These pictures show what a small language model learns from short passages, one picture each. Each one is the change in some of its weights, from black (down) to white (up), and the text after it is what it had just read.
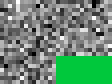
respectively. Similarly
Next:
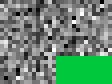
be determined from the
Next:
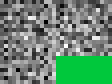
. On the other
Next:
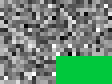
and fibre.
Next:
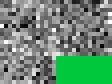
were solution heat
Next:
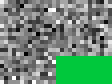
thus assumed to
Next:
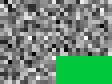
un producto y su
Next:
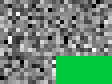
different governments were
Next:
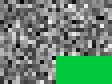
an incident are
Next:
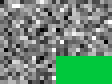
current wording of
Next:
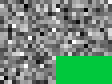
lemme est variant
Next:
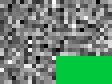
Let us define
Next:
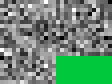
mothers had
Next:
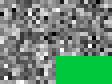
the effective management of
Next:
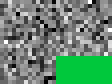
help early
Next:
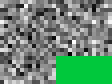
and threats
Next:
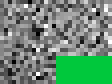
Therefore it is possible
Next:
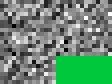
such profiles, we
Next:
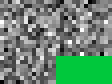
the NAO centers
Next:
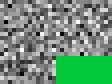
а также
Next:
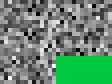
depends on the initial
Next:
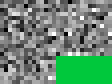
of public opinion through
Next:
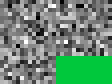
burned, it
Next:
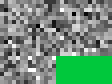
esta teoría,
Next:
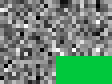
how the models are
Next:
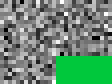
behavior. Under
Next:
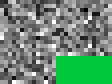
and increases in a
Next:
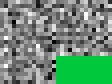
Gd and Fe
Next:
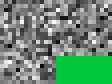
значение –
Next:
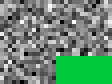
both evaluated from the K
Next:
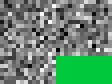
addition, the words
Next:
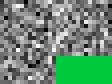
constituting the low
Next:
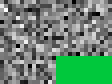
be seen, due to
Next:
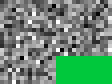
during ambulation.
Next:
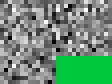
qu'il y a
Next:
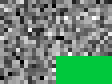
the momenta are
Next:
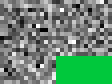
maqsad va
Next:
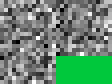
or Results. 6.
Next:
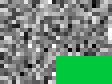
Data collection
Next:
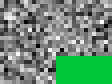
achieve this,
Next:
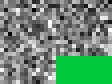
los casos de
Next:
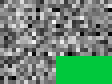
triple DES
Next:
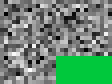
problem by capturing
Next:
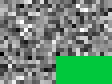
USP Ceará
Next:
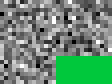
traffic increases and
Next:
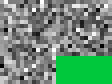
This cross-sectional
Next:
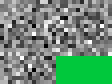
oshiradi va
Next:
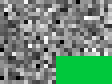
why we can get
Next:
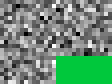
a averii nu
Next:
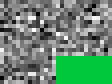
We now classify
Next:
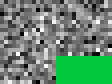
however, may be
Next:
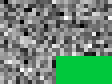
a full dust
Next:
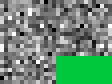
Nomor 7,
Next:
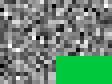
ordinary differential
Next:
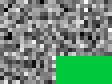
em que foi
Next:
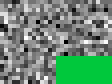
Bincvr =
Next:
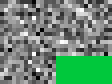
a significant correlation has
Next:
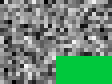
and Hadamard
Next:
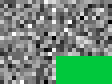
a prerequisite for
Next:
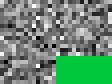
significant correlations ($p
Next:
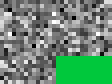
organization providing the
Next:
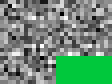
and to investigate the
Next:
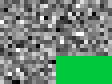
effects of SLR.
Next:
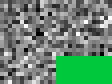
Biological Diversity
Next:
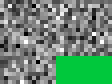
a sufficient amount
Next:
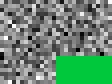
un salt de
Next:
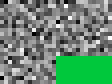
of the $LH$
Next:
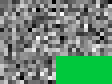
early stop
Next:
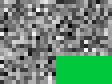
by disk I/O
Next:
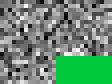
online discussions about
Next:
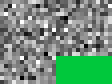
depois, o
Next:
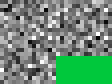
спорту та
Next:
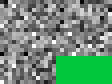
probable that there exist
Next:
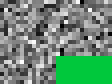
Observations of a
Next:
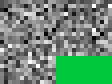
expected, for small
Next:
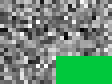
of literacy and
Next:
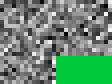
de las palabras
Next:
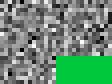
high silica and
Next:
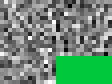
ichida ham,
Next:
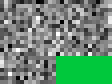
between response and
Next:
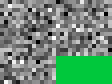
disc galaxy is
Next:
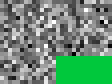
від кожного
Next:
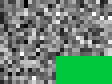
scenarios. In
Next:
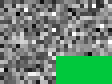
design is to allow
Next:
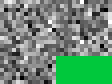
continuum reflection
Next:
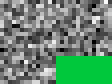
We show also predictions for
